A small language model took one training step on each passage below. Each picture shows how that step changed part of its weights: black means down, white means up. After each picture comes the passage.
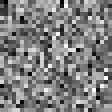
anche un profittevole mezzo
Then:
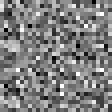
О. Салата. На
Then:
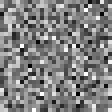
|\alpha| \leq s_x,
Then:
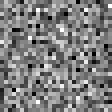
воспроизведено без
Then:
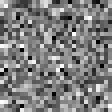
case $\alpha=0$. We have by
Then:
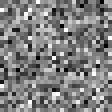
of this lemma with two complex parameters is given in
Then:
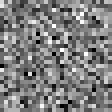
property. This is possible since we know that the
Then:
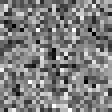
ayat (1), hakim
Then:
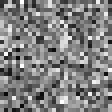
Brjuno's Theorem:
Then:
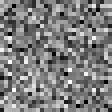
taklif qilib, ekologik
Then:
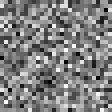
sóniwi hám jas
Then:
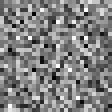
\in \mathcal{A}$ then
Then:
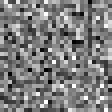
located on the drone.
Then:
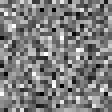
arxeologik tekshirishning
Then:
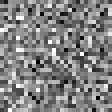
e participam também de seu desempenho
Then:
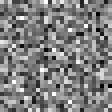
undergoing inquiry-based
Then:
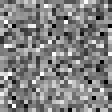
Quasigroups and Related
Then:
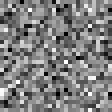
entrega del mismo en tiempo y
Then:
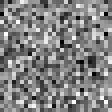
\section*{Acknowledgments} This
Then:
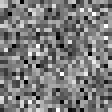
предел содержания фосфора
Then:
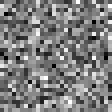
etilgan. Shunday qilib,
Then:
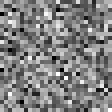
acompanhamento rigoroso por parte
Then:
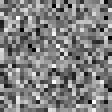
Jones index whose standard invariant has property T.
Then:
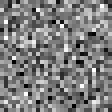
system with respect to} $F$ {\it
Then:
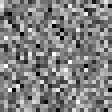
дни. В началото на
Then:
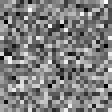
of probability mass functions.\par Further, we
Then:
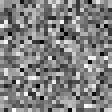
мови» І. Г.
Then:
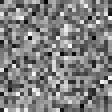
Yevropa Ittifoqi va
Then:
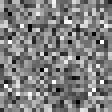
М.Н. Омарова [и
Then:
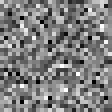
justificada por ter natureza
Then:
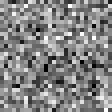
and consider the inequality \begin{equation}
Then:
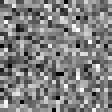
Hernández F., Mazo
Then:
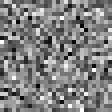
a linear 3-web on an open subset
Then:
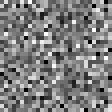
Ding} \address{Ding:
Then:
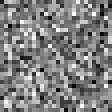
structure of distribution of managers and
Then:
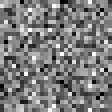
алгоритмов поиска
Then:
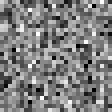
лечение врожденной
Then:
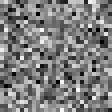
\FG {a}bcz =
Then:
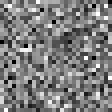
wird auch ihr Sammeln erst
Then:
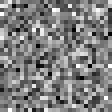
for $x\geq 0.$ There exists a
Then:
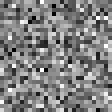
qilar ekan , Amironshoh
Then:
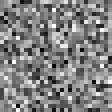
Revolution. Schriften zur
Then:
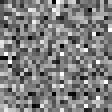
en el hombre que en la mujer,
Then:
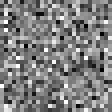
$\Omega^2$ is the Jacobi
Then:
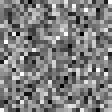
хозяйственной жизни,
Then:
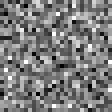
kreativ fikrlash layoqatini
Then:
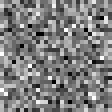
Маса видаленої
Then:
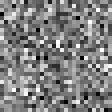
la Eugropa; fins sab da
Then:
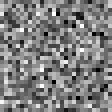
ta'limning barcha shakllarini
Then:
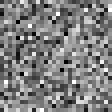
yang selalu timbul di setiap
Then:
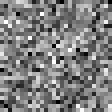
Telur ayam 500 gram
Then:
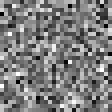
the $2\times 2$ matrices if
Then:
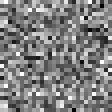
\end{equation*} and as \
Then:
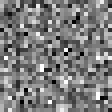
nec subtilissima, nec
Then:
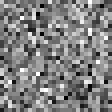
converges absolutely and if in addition,
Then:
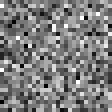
y)$ is an edge of $H$, then
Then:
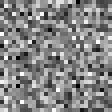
всего 3 ребенка из 2
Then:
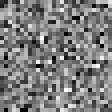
в разговоре. Результат: как
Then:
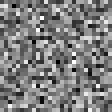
T}{\ln\frac nm}\right).
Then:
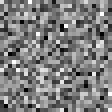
Means for the Future of
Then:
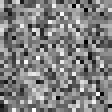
Гумин применялся
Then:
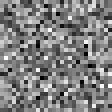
science & technology, authored by
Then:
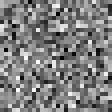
бўлган босқичи
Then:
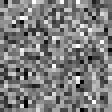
via projectives and injectives is
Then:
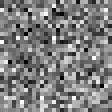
on $ K $. It is a standard fact that
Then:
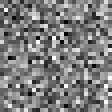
could not be found. \begin{figure}
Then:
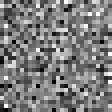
– сўнги йўқ
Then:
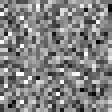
yangi sonini manzilingizga
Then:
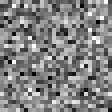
xotin-qizlar va
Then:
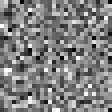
объектов исследований. Дата
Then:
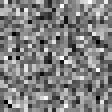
\ref{indram}, the unramified
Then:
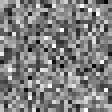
елементів. Завдання,
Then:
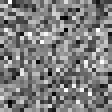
fadas. A estrutura desse gênero
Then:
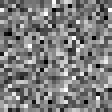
of $n$, a value of $m$,
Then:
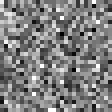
la escala diatónica mayor o
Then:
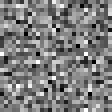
natijalariga ko'ra paydo
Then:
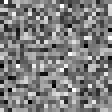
o‘lim ziddiyati)
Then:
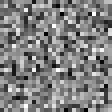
$|\lambda| > R$, then there are two
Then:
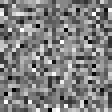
obtain the following Theorem. \begin{thm}
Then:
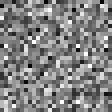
particle distributions $\gamma^N_n$,
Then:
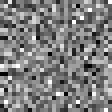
físico o “abdome
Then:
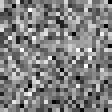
проявляет себя как
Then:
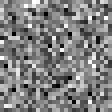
a Riemannian manifold $(M,g)$ of dimension
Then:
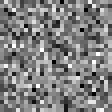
una perspectiva neosustantivista
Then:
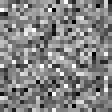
for any $f$ and any operator
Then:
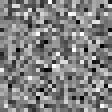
to the appearance of the first nontrivial
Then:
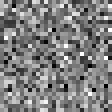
piyolalar, gullar va
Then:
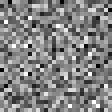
is fulfilled, namely the definition of all
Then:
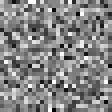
and unified construction of the integral cohomology
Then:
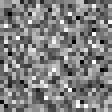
край, дарующий
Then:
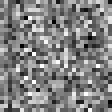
\langle e,Qe \rangle \leq
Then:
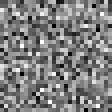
Thus by the invertibility of $Y$
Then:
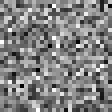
of states defined by $x(t) =
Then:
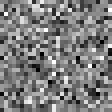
tarafından AI'nın
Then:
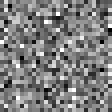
(resp. $V'$) hence the intersection
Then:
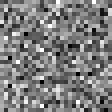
$c$. One can check the following equality.
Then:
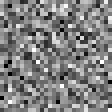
pemodelan maupun analisis
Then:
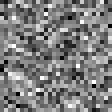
Department of Preschool and
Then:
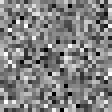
the primary stage of TCE phase
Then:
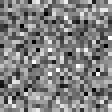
of arbitrary cardinality and non unital
